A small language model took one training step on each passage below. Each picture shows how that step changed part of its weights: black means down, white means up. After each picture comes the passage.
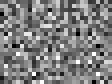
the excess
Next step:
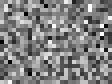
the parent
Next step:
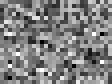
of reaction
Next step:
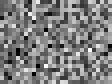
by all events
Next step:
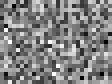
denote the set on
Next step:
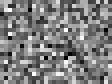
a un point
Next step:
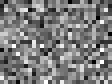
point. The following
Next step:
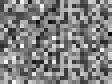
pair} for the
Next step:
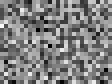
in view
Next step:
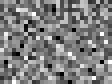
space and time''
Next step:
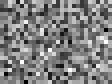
do not need to
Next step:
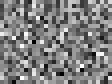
becomes very
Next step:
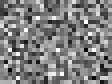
dispersion measure
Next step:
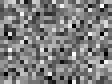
but smaller than
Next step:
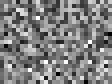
vector $v$
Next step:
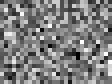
this assumption
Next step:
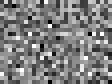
Second equality
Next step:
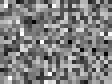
$s$ and
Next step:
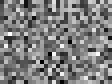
then we have
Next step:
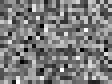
genus of
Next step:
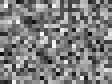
$, which is
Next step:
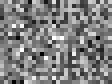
is a graph
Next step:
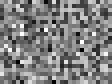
is faint
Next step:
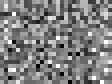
for production on
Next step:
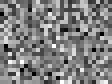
the set in general
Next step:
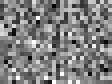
effect due to
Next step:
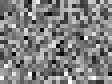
by observing that
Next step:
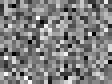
via from the
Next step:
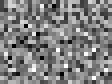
frequency such
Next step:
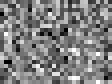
the claim,
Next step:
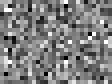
a {model
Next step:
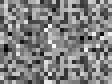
The number of
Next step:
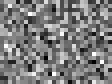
case, where
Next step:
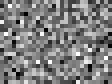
us try
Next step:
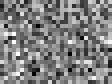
computed for the
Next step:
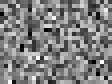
the ideal
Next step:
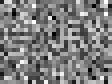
Main Theorem}
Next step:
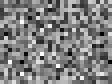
per each %%
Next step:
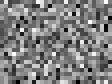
may ignore
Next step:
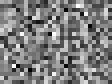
\b W
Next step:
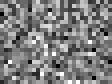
the notation in
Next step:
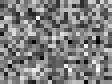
detecting second
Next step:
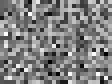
by means of
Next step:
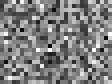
pairs of
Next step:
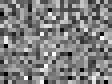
the 2nd.
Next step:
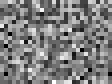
or just
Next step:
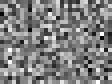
the classical method
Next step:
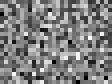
the ground state
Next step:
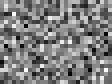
for KK mass
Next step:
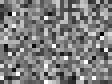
on the set of
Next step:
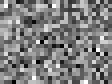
$x$ and
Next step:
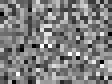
the sign of
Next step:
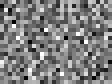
domain \cite{
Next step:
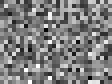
we also compare
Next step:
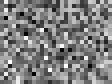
Given that
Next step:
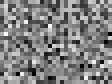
The proofs of
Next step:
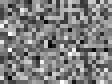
in which case the
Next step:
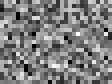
rate have a
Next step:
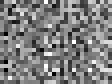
proof works for
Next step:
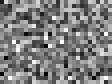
layers of
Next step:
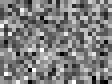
in Corollary
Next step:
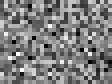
integral was
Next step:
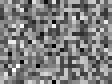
is commonly
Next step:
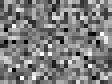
ideal source
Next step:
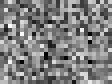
adopt a
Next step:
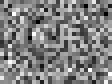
angle defining
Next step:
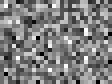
$g \in
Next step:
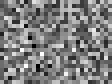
does not propose
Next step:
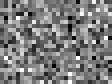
it). This method
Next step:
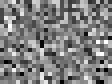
which overcomes
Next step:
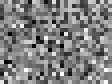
is positive at all
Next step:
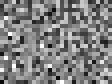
points in the
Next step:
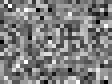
the cocitation
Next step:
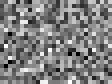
normal form determining
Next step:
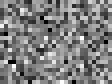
inputs results
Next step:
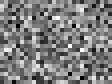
and present nice
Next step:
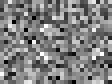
operating at
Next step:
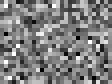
$D$ and
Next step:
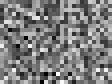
of {\em
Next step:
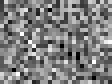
proposed by
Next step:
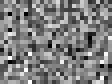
some basic
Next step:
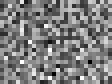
provided by
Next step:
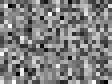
in Theorem 2 the
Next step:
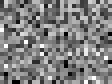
calculated (up
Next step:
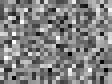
different for the
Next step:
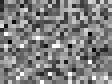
introducing a
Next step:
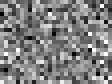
the CMB
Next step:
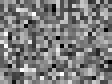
space-time is
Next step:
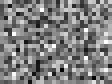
fed into the
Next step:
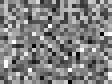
The latter implies
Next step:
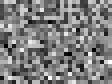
union of any
